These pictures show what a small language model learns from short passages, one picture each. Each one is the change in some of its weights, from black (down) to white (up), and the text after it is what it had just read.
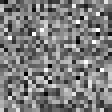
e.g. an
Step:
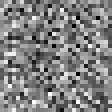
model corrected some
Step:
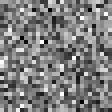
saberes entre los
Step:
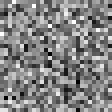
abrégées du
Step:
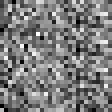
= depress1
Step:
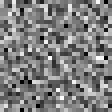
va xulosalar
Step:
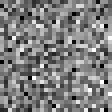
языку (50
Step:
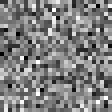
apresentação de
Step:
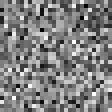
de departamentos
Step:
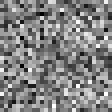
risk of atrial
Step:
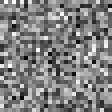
líder 1)
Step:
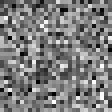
method has been proposed to
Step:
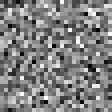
M. Sichani
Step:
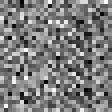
higher dosage of the
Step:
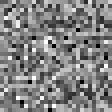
and investment in
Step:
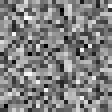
cu cuțitul
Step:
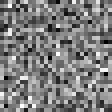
natural medicines
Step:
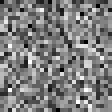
biological contamination
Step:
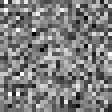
kV. AS
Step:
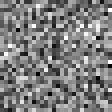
the results of assessing
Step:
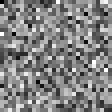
expert-led review
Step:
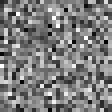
мотор- -
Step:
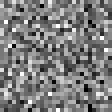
sobre biomasa
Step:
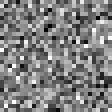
analizadas. Con
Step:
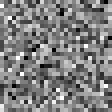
va nima
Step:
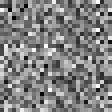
gosto de me
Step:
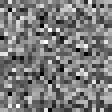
tizimini sifat
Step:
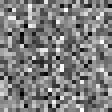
these contributions were
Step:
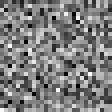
Journal of Food
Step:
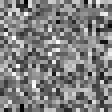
exatamente o
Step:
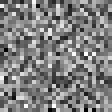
batteries in
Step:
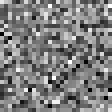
to participate in the
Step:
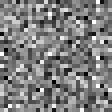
the effectiveness of
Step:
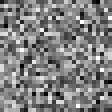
the second reentry
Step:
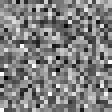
the body's
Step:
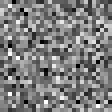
required. WLAN
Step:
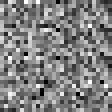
education institutions and public
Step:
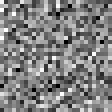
3 years). An increase
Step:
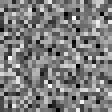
profiles had
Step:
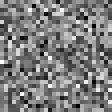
tizimlarining keng
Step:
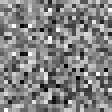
For more direct control,
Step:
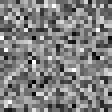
of Graduate
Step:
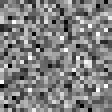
peserta didik
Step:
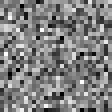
were obtained for them:
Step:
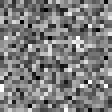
tanlov esa
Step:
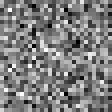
stem cells from
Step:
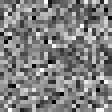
to the average amount
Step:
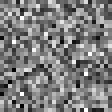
de cada um, o
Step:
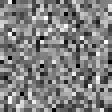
diferitor culturi
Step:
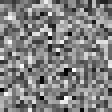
when I do science.
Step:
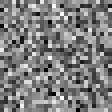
lado, el
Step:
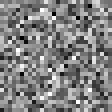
interpretations by
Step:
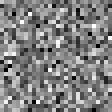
to recommend the
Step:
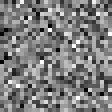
GC was highly
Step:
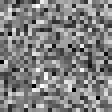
A. Aspectos
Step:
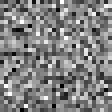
Vantage System
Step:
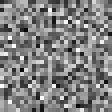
a) The organization
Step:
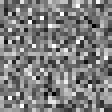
el cual se
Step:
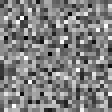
is for collective
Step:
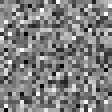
implementations of term
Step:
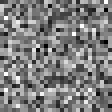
and for subsequent
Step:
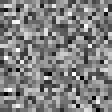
that smaller class
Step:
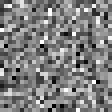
1 Introduction
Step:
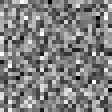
shakllantirish 298
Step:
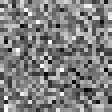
at evaluating the
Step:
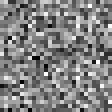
trained a model with
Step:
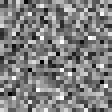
va bir qancha
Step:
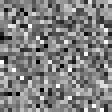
Therefore, there is
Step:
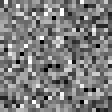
para muestras
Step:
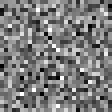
do bairro”
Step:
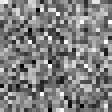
cell load capacity
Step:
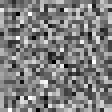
ТТ та не
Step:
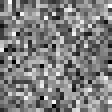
de Estocolmo
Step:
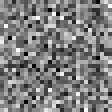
our beloved
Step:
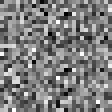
and doubling the
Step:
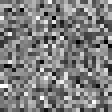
submitted to control
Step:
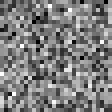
talab etadi.
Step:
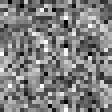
resource instead
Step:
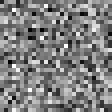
Canadá nos
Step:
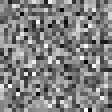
sem perder tempo
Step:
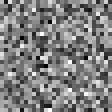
asosiy 4 ta
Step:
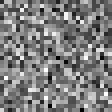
of the historical
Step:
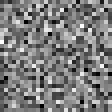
than the fitness
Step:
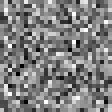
choice. In
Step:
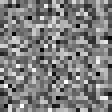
explicada por las
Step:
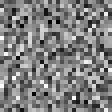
в том, что
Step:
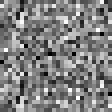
isolates from two
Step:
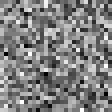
that of the second
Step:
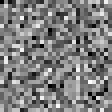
= R \quad
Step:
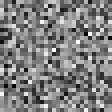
However, it was not
